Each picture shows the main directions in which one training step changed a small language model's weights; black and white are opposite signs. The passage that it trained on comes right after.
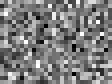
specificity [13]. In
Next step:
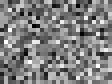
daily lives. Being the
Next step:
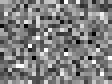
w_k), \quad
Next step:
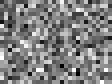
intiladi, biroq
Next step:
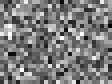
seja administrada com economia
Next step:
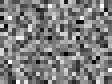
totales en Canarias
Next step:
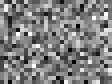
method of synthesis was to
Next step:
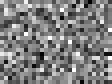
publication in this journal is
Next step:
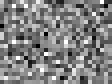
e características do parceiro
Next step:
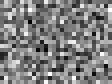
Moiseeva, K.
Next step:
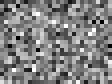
partial tracking through the
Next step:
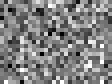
sosial, memiliki
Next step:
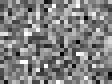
whooping cough,
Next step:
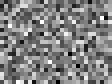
shaxsning adaptatsiyasi.....
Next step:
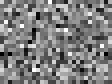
use of sustainable agriculture practices and
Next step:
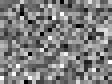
themes, the backgrounds with
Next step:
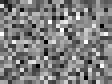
профессиональной деятельности
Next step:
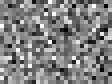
élément clé du
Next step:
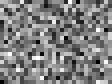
cloud server and get
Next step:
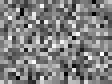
metodologia, apesar de
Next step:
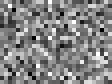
qilishga qarshi kurash
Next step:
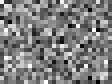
of ultrafine
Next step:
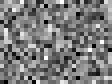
wurden geändert
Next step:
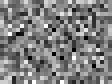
tari hip hop,
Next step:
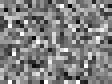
to reproduce the real physical
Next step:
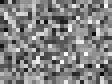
using the survey approach of mixed
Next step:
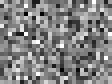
Author 1 & Author
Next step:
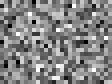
probability values are statistically significant at
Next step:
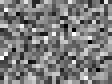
question as to how effectively students
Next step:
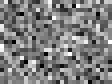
such situations. For example,
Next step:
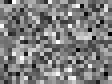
fiables. El ejemplo
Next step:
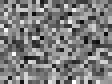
tashuvchilarning 57
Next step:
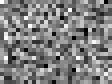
to create a high-quality
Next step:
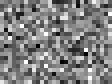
the above frameworks considers the
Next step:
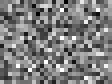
project (2019) here:
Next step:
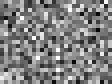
сравнивать; в
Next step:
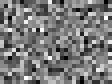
va ularni ilmiy tadqiqotlar
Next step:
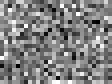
noyabr oyining
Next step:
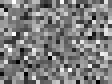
thus increases Regional Governor's
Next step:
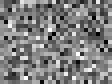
التي يحصل
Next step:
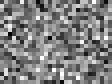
recognition implemented allows classifying three
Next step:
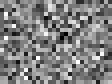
jamoa orqali ta'lim
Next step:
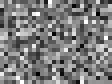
Public Security Bureaus,
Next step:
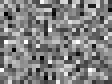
Pondok Pesantren
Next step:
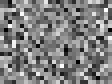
usadas para beber e
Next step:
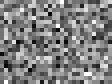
inoltre, anche il
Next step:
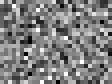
of postoperative malocclusion
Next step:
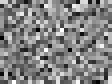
en tiempos de paz
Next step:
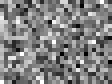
micro-channels were produced
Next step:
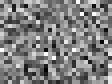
bakery products, which led
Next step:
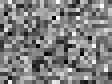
Effect of fraction of
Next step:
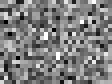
8]. Кількісний
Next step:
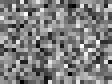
(light). ternal
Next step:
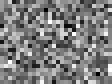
satisfaction of needs for food
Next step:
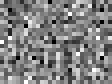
Para Paul Gilroy
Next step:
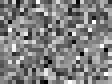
Space arising from a
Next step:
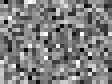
следует отметить,
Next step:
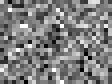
were collecting pollen from
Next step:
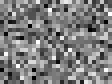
complicated mixtures from
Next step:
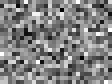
or both is an indication of
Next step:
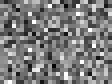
New Insights into Early
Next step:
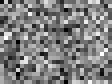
in location. Instead,
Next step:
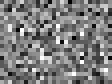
radical scavengers like
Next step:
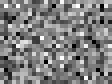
Out of 376 respondents,
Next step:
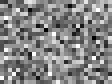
время родов. В
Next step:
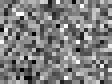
function approximation with variable segments
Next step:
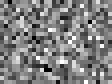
comparison between the trading performance of
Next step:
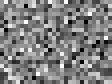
This study aims to demonstrate how
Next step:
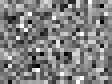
of studies, both experimentally and
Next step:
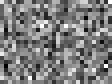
avec un indice composite de
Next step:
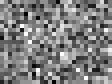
Education*, vol. 51,
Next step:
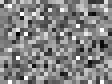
invited to the meeting as
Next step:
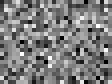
unumli mehnatiga
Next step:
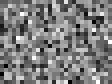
met by using biogas produced
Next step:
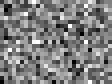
for publication Written
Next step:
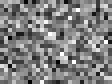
texto para o plano
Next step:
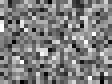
drei Phasen
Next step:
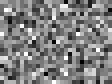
for this form ranges from
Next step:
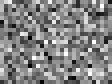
DF: Ministério
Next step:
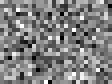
environmental indicators [3] to current
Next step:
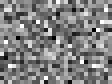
the effect of reinforcements on
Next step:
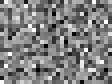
characters; - and
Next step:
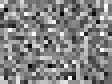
The Blue Ocean strategy
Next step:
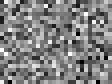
bullying*. Universidad
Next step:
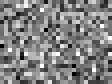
recovery. In this way
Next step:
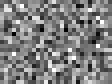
to compare our growth rate
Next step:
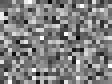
и синтаксические)
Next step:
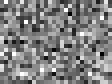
Fig. 2 2.3 Study
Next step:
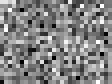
Entscheid nicht
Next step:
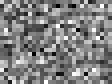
vocabulary. 3 Do you
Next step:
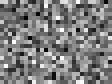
des prédateurs.
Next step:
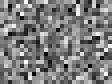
producir, diseñar,
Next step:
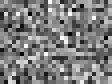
farmatsevtik jarayonlarda
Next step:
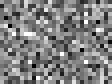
standard operating procedures that state
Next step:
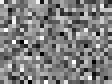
Mubarak Begum
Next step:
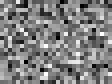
planejamento dos projetos
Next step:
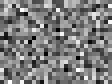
in rotation, but the
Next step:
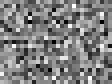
SAFA Blanca
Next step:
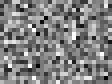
O‘zbekiston SSR
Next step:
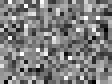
tactile module Figure
